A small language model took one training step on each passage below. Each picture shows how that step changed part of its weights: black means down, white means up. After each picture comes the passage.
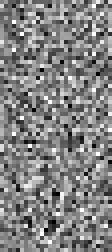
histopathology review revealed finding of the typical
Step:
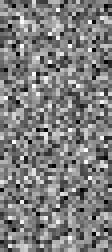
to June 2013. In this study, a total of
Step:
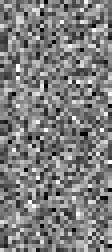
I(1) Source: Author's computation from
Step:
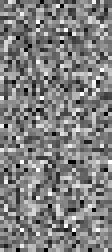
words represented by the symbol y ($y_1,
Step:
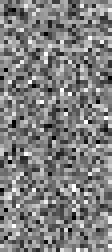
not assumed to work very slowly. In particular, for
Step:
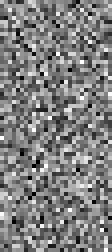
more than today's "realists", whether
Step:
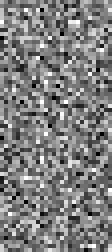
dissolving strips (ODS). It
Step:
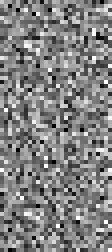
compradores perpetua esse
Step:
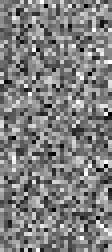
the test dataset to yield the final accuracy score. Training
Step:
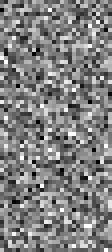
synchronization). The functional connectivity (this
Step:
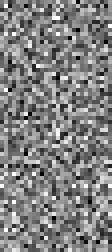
orbital facial fracture repairs are continually
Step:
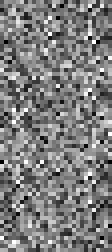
analysis refers to the process that encompasses the
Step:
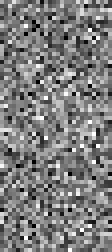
complex of Khafra. It is important to stress
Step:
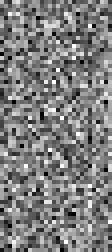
track a slew guidance profile. So that
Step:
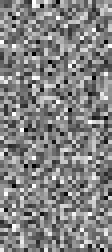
remains a challenge. To assess the emission photostability and
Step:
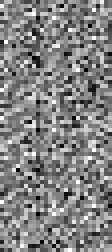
`\%12\relax}% \providecommand
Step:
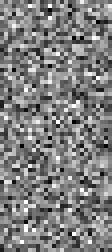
and $\gamma$ into $S$, we obtain
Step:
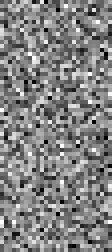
lepton}$. The case (4) can be
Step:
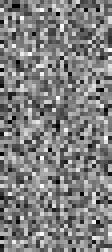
I.~Guvenc, ``Impact of
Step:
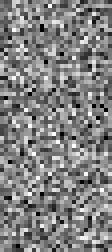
contain a term which do not manifest covariantly
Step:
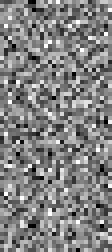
guiada por el principio de
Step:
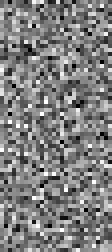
euthanasia, blood samples were taken for
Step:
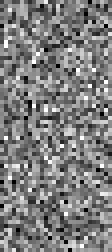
animals were slaughtered, and the
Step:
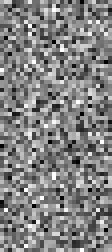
of Health Sciences. A total of 250 females age
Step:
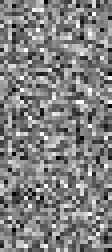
- Hydrogel patches and
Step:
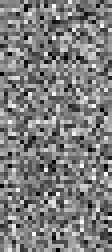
2021 3. Ўзбекистон Республикаси
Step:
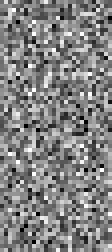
be a rapidly rotating PMS star
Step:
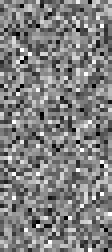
hands, as labour. But the city
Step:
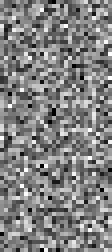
significant when increasing the temperature. Figure 4. Evolution of
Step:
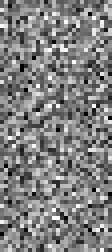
panchayats) out of frustration or
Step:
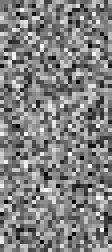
the origin (Fig. \ref{NTOS}), associated
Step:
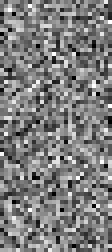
(LO) and next-to-leading
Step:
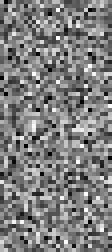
ofício em matéria civil,
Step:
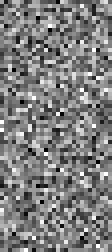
and the blue blocks are inactive. As a
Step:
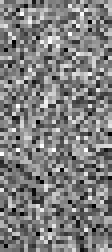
between future employment and education policies UB.,
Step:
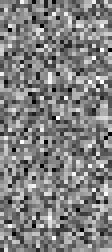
the holomorphic function $\lambda(g)$ is defined
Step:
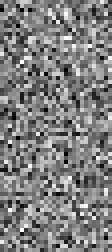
Biologik aktivlarning qiymatini
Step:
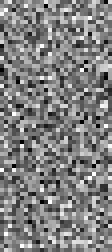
particles in the array. These coefficients can be directly computed
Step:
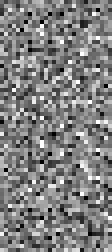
que, de forma unânime, os docentes que
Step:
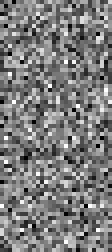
0 0 iron acquisition-siderophore
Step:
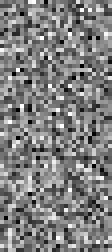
Elarousy (2017) conducted a study on physical
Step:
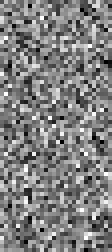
position to consider the experimental signatures of our results. As
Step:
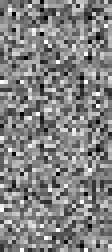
earache and is also effective in jaundice,
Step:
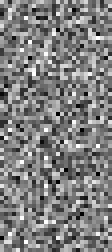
iar a doua este cea care are
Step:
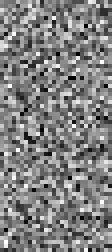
generator of $G_C$. We have
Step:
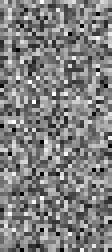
xavfli va zararli
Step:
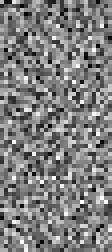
territory. Today, the number of
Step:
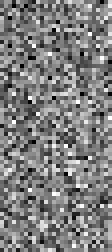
G'oziyeva Mokhira
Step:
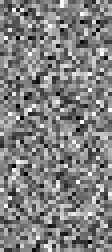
from the doubly charged ion fills the
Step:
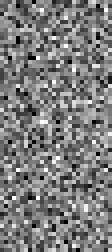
et al. *Réfléchir,
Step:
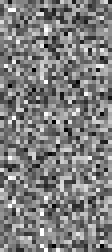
vediamo diverse stagioni
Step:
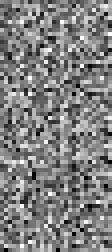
in our simulation may well be related to the
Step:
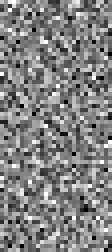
are facets of the efficient frontier. The
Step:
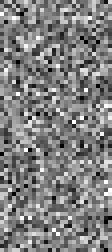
interface until the boundary of $B$ is reached,
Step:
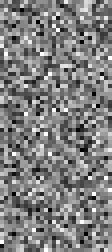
that are frequently discussed in digital competitive advantage research,
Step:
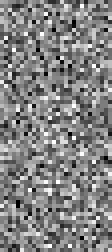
problems, in order to gain access to the entire
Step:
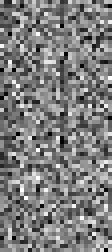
all the above in detail in my own language, and I
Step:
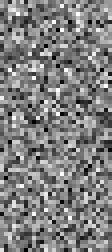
visual explanation of the reasons why a given
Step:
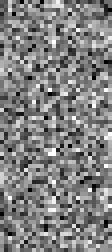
to describe both $^6$He and
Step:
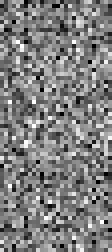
to climb, the present work considers the coupling
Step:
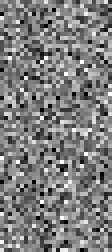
из текстов на иностранном
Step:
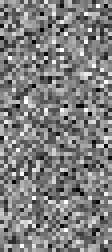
тысяч случаев незаконного
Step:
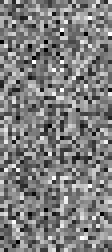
As before, ignoring the terms proportional to
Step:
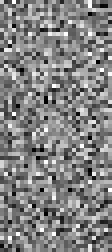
spectrum assignment subproblem is a complicated
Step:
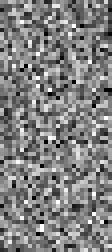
to the enhancement by attending the spectrogram that
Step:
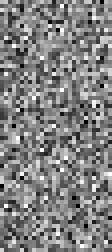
overlook qualified candidates due to time constraints and
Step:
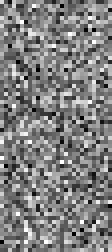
global stage, regional cooperation is typically where meaningful
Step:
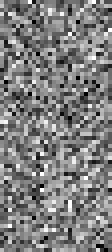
banks: strategies for efficiency and security..... 138
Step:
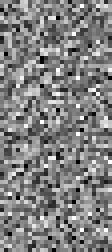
(there are 4 per point) we can consider the
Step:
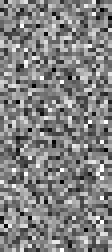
substrate using pulsed laser deposition technique. The
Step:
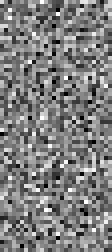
Shear wall system is very much effective in resisting
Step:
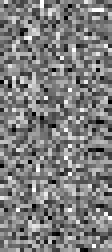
conocimiento necesario para solucionar
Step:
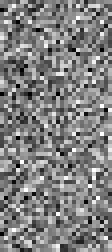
Proceedings of the DPF- Guy
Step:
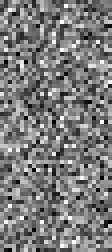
активность, улучшает
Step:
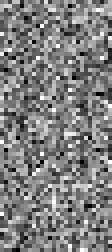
é o requisito primário. As propriedades
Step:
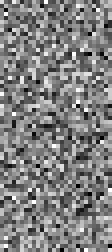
on the applied logic. TABLE VI.
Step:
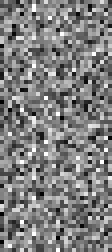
\emph{Archives of Computational Methods in
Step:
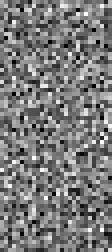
for software developers (heise developer,
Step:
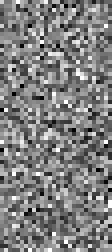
and complicates its solution. Baxter et
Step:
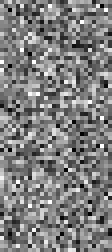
in \citet{Leighly2015}. There is a
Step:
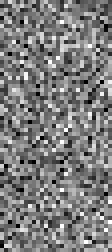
пасуть овець та
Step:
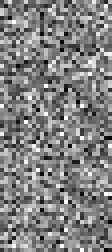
аҳолининг ҳуқуқий
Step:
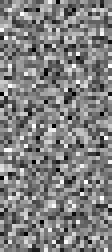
de grotere ondernemingen
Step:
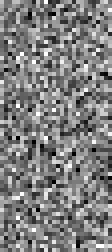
in various electron transport regimes. In most cases,
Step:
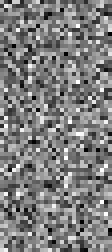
ego, superego. Dalam sebuah
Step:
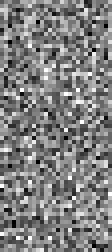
water harvesting and reuse issues are described.
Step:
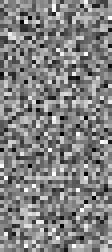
relapse rate during two months (off from
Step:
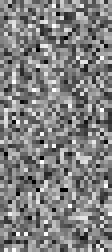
uniquely good set for a single continuum polarization observation
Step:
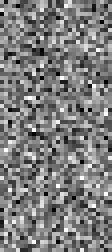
У свою чергу, договором
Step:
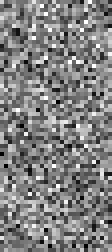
Module 4 Pitch circle diameter 100mm
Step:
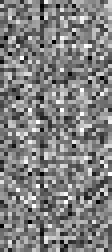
Networks | 33 | Journal of Experimental
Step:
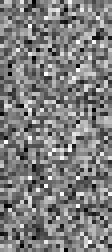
Article**An Overview of Correction of
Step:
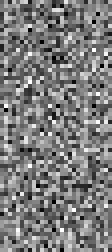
yuqoridir. 1-jadval
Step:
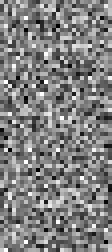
A collision is harmful only if two patterns produce the
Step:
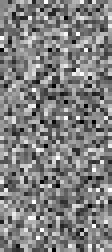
of recording electrophysiological signals from a such small
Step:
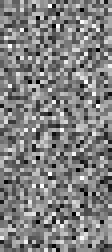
standards of financial reporting: from theory to
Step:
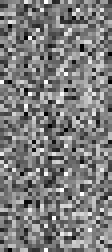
2. Подольская Н.В.
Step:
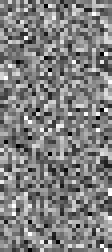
no bound states, as shown in Fig.
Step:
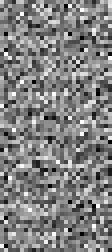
Relative RMSE Total RMSE
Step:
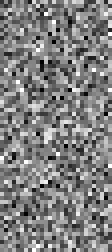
this period the bromo-pyrimidine
